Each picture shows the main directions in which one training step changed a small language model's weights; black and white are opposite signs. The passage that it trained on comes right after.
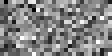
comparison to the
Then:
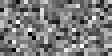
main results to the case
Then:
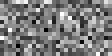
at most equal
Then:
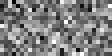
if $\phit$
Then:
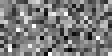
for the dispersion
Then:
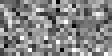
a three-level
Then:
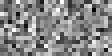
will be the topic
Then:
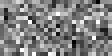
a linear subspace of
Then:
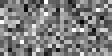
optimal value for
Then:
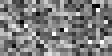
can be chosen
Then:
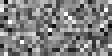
the story for each
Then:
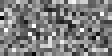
are unstable to
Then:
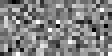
field $h$ between
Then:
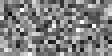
the well known
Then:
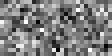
$, sometimes also
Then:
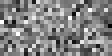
offset this
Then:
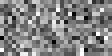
of the original
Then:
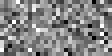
title %%
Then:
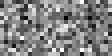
area without
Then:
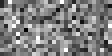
f(Q) for
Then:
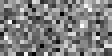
particular cases. To
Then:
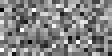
orientation of the
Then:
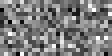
electrodes and
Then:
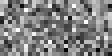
growth of
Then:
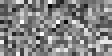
increasing load
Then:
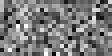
maximum values in
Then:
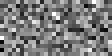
$x$ equal
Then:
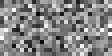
on Progress in
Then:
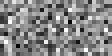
situation at
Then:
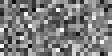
However, in the case
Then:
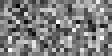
parameter $r$, then
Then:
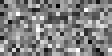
\If {$\Delta
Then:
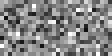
however, it can
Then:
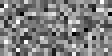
modes, we can
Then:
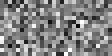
control flow graphs and
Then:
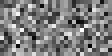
QCD quark
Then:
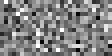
that can be obtained from
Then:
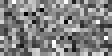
then $u\in
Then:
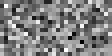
elements. Thus,
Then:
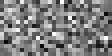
will ensure the
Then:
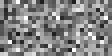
we examine a
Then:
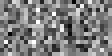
to look for
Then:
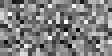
of entanglement
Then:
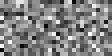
be either minimal
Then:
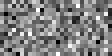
is represented by
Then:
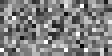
the inclusion of
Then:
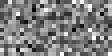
I-VI are
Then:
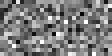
defined recurrently
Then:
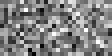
open problem; see
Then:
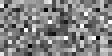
sources. The
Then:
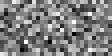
argument, we
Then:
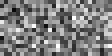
expansion in
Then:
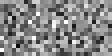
of the total loss
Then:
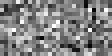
constructing the
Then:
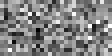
a phase difference
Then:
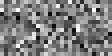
plane section) is
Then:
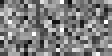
be as in the theorem
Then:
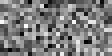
Figure 13,
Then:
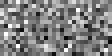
QRCS with
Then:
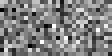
depends only on the
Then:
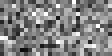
runtime linearly
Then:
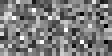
attains its
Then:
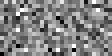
that it does not
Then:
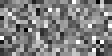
the function $\psi +
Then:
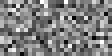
at EAST
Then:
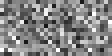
and in what follows
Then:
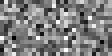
(see first two
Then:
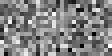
potential of a classical
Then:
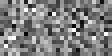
galaxies with
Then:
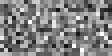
of the main result
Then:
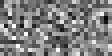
sound speed.
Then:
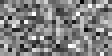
content, it is
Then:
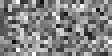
we examine
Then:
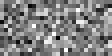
I present an example of
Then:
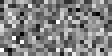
realized measure: this
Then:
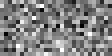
electrons as well.
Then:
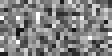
be derived using
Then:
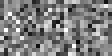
the same for both
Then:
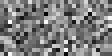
for nuclear
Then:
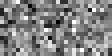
people to
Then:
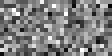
Texas MD
